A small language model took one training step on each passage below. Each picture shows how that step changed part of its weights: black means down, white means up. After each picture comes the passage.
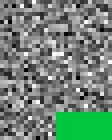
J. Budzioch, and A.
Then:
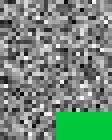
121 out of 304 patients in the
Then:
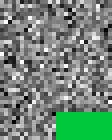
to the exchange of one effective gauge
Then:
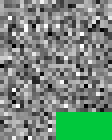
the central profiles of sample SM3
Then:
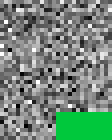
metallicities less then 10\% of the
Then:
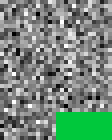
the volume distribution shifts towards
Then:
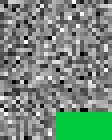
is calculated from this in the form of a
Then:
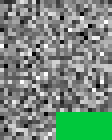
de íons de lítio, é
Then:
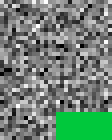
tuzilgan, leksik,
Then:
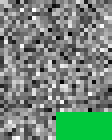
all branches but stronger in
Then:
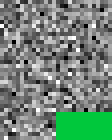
and for the case of random initial
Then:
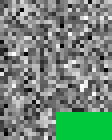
collect data on library resources
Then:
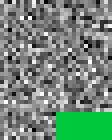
| Uplink | One | No |
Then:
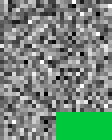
is a complete set of orthonormal
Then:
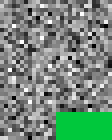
Такой подход дает
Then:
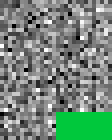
questions mark on institutional
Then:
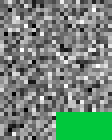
lingua-poetics, structure,
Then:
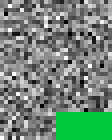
too large, the boundary condition
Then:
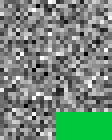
due to the drying up of rivers and
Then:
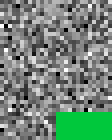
as the most probable - and the only one
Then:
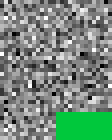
the choice of the point spread function
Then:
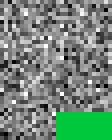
Noise2Self and other
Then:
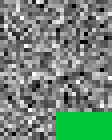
compensate when contextual embeddings
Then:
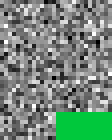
logical to assume that shielding of the
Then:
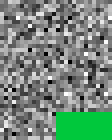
of complex concepts and procedures that
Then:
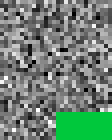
bilan, tizimli va
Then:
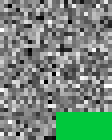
connected layers fulfilled the
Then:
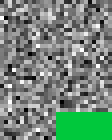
(algoritmo de generación de reglas
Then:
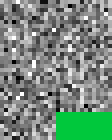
analyzed the outage performance of
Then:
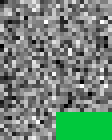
problems to be more meaningful and relevant
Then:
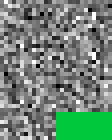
kreshnikëve: monument i
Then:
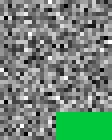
expenditures and financial status.
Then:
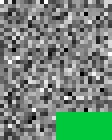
from the halo and the massive disk
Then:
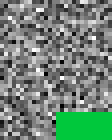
tau-neutrino Yukawa
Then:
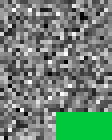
medieval Chinese Buddhist
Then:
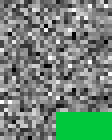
occurring process in the oral
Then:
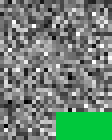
\bibinfo{person}{Li Dong},
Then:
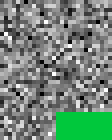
can be regarded as an effective
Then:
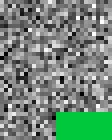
given to children under 3 because of the
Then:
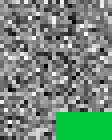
An effective Foundation Model for
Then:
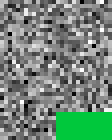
SAT solvers, we used a farm of
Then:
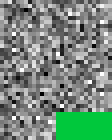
years of medical school have
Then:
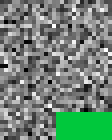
embargo, mas sem
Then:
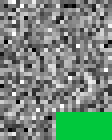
now the model ${\rm H}_1:$
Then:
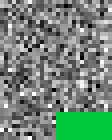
à qual as partes a submeteram
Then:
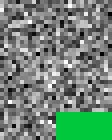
from random self-propulsion
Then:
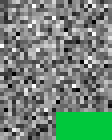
number of outcomes, allowing, in
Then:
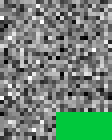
economic freedom. Human
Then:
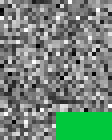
the legitimacy of the SMS
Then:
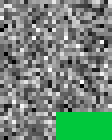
Maqolada tarixiy
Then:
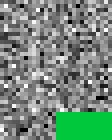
position of the eyes). The dimensions
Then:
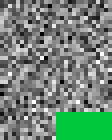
sebagai calon anggota
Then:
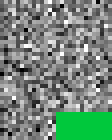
take place in the steel ladle.
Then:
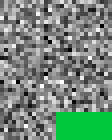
total pressure (Table 3) shows that,
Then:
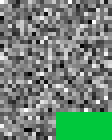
Declaração de Alma-Ata de,
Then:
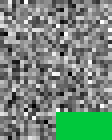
an underlying magnetic film. The
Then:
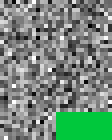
complémentarité analytique.
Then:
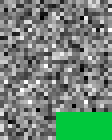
observed. Contrary to the earlier
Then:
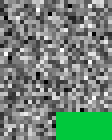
The solid lines correspond to Eq.
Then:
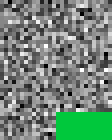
de 1981. El discurso
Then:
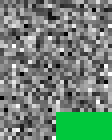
\pi_2(E) \subseteq
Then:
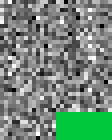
its center frequency ($f$), focal
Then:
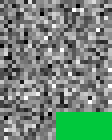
with spin, the size and structural
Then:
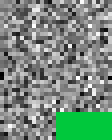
coefficient of .3 and higher will be
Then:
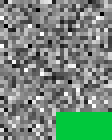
empresas responsables son el
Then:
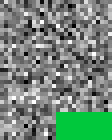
the propagator requires two scalar
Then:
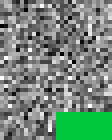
of recovery will determine the progress of the
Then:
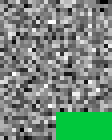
chromosphere, across the transition
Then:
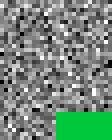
ҳар забон
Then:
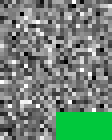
is a set of guidelines which
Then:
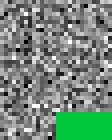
development easier. From the result obtain it
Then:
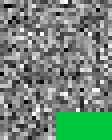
hypertension, physical inactivity,
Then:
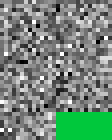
\stpltsmbl \tarrow from -100
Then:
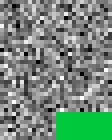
the region since the time when the
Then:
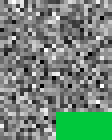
additional key components: Network
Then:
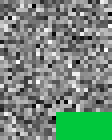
кафедра мудири,
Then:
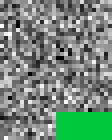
the model's response length to prevent
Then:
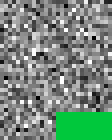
threshold for $\Lambda$ appearance
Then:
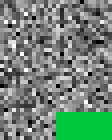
result is far from reality because the
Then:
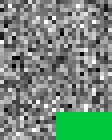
more generally toward photonic circuits
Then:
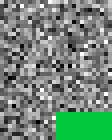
O. 2018. Educational training of
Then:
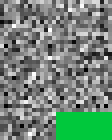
tissue cultures. Strawberries
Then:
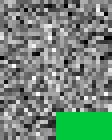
based on recent osteosarcoma
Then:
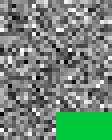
The key contributions of this paper are
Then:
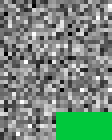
elas devem ser observadas por
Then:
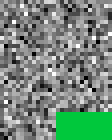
by comparing the two survey years at both
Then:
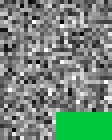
today's quickly changing and
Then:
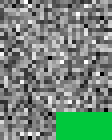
of the deformation tensor for every cell
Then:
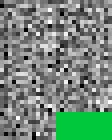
en la región de interés sólo
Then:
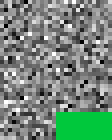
generated by the monitoring system.
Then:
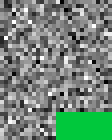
explosiveness training will continue to
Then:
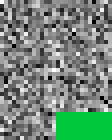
method. 100% of aided high
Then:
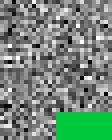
15 questions related to, among other
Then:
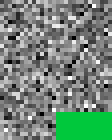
into $N_v$ cells, each of
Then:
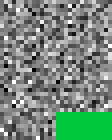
effective in detection of Cu^{2+}
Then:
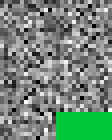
un mero supposto, perchè
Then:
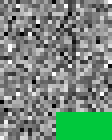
with a well-functioning public
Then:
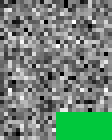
simplify calculations. The purpose
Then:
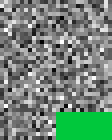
(assuming no invisible decays)
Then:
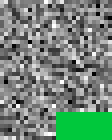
V. Suri, "Multilevel
